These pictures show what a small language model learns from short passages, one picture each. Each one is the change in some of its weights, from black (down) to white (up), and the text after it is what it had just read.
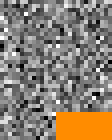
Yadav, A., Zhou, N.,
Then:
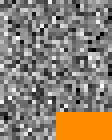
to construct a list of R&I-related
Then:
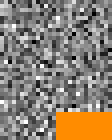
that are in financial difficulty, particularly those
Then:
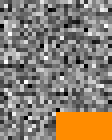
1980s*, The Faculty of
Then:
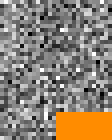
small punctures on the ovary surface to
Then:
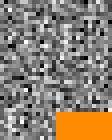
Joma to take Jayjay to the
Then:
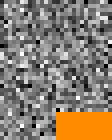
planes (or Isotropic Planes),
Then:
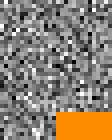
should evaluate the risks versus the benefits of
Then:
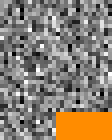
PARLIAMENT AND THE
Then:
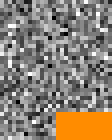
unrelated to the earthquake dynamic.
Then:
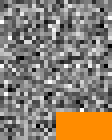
of Botany, Arignar Anna
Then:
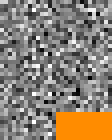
about by the COVID-19 Pandemic has shown the
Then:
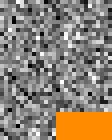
used to make a surface coating of normal
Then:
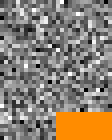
creating favorable conditions for pathogens.
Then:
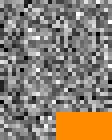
few number of small voids were apparently
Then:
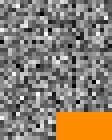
very few (and only minor) variations of it
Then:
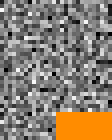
M.; Gao, F.; Hain,
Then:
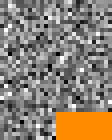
are also able to provide good biological affinity and
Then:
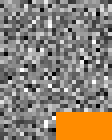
on the future needs with respect to storage and hardware
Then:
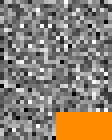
requiring collaborative responses rather than
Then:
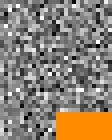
and Junya Nakano, and includes
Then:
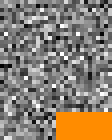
process of the esterified amino acids increases and
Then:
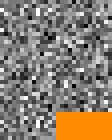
article propose a course model consisting of two
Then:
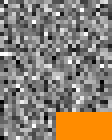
land. It is especially due to the conversion of
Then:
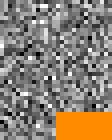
were in accordance with "FDA
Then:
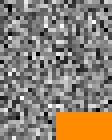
under quasi-static and cyclic
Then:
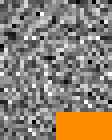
investigate botnet-specific properties that can
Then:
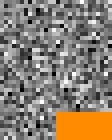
to the research, authorship, and/or publication
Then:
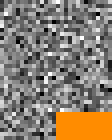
Batara Pascual Mr. Mark
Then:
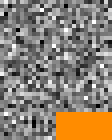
can be delivered out along with sac, and
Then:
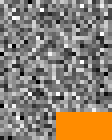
author on reasonable request. Author contributions
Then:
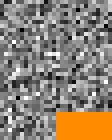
of impedance ImZ , which characterizes the
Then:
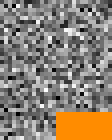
0.12 mg furan/kg bw in
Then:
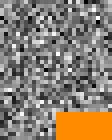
are simply not profitable anymore. This
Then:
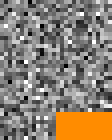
have no competing interests. The review of software
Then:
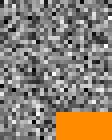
box has a value of 1 inside and 0
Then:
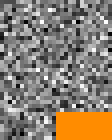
Abstracts of Reports of the XLIV International
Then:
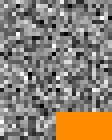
life and rationalities are included. Hereby,
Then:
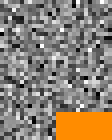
in yellow needles, m. p.
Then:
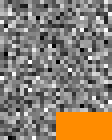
had only one comorbid illness whereas
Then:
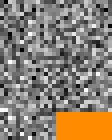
Unstandardized Coefficients Standardized
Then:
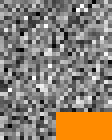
the organizational innovation of Malaysian Public
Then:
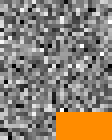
the biggest financial fraud in
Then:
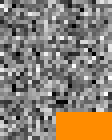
acquisition CONFLICT OF
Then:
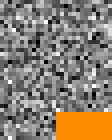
test: Chloroform was dissolved in 2
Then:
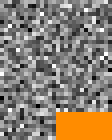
location and dimensions lead to several references to π
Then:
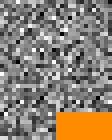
are potentially untrusted. - The
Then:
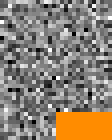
novel, lifesaving medication that will improve the
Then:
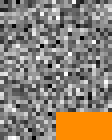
attempting to measure quality of life are:
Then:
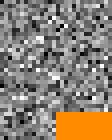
breastfeeding in women use LAM was
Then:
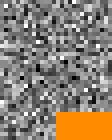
S/N o. Items Challenges
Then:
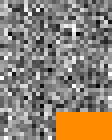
reticulum; FC, fold change;
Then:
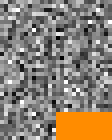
we keep doing this, this function keeps
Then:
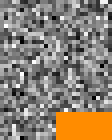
Education and Practice*, vol. 7, no.
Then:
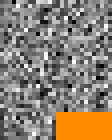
other architectures. The accuracy performance difference between exact and
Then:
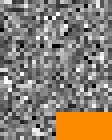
greater levels of TNF- α and
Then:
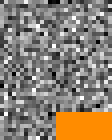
systems, contributing to stratified outcomes rather than
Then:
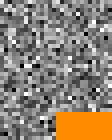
have ability, in case of partial failure of any
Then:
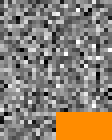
The number of zones in the study area is divided
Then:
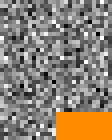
Interdisciplinary Viewpoints*,
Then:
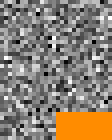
<10mmhg and group 2 which consists of
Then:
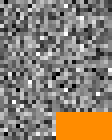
challenges associated with nonlinearity, numerical
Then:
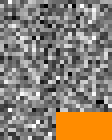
development of ‘good’ strategies and their implementation. This
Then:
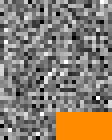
occurs in Japan, Korea, and
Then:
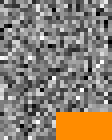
a quantitative threat model, taking into account the
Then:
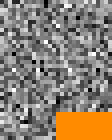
could provide insight into potential hereditary
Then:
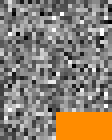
gluon polarization with the current limited statistics
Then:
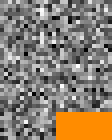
35°C for 18–24 hours in an environment
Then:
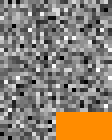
is impacted, then all remaining habitat
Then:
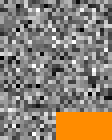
traffic conditions on the route. In the course of
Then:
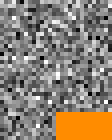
Consumer IoT applications are increasingly
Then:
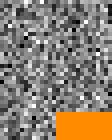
Methods The study is based on primary and secondary
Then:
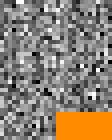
with Zernike Moments, this
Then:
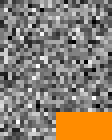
modal analysis. Current results show that the dynamic
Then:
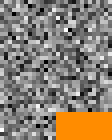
table and whose results state that there is a Regarding
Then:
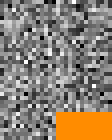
on the other hand, declined significantly,
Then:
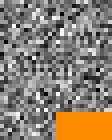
stored electronically. The corresponding author retains
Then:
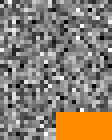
sales. A part time position offers flexibility for
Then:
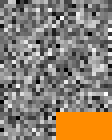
is to analyze the impact of addition of low temperature
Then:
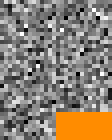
Fulfilled by the IDS RAM?
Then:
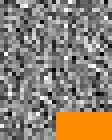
Often (4) Sometimes (3)
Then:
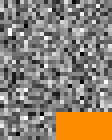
caste, sex or place of birth.
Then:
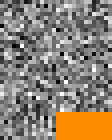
(sub)regional organization, namely the
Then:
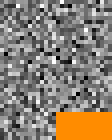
depend also on I_I , therefore they form a set
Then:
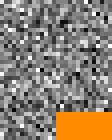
for the German language. It works with a knowledge base
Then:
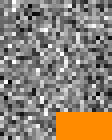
₆ H ₄ -R Light grey
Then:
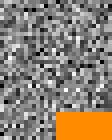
base on each function (different dies height
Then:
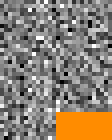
Administration Error) *Security
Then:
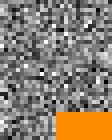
analysis are essential steps for a composite index.
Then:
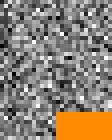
phospholipase activity levels ranging from low
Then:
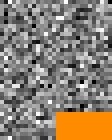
condition (3) distinguishes between the set of
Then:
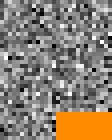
the correct design for the toothed wheels of a
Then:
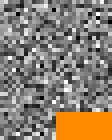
and geopolitically constrained trading system.
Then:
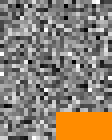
at that time, it was decided to rely on
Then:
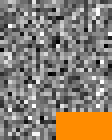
FMCG products. Respondent
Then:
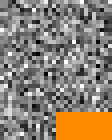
essential phases, components, and interpreter's
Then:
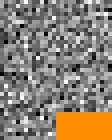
access to the internet and having diverse digital resources
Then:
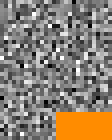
robot is at least fully constraint after failure,
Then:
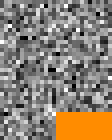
the centroid deviation often leads to the
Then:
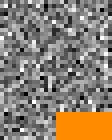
One more time we confront the idea of
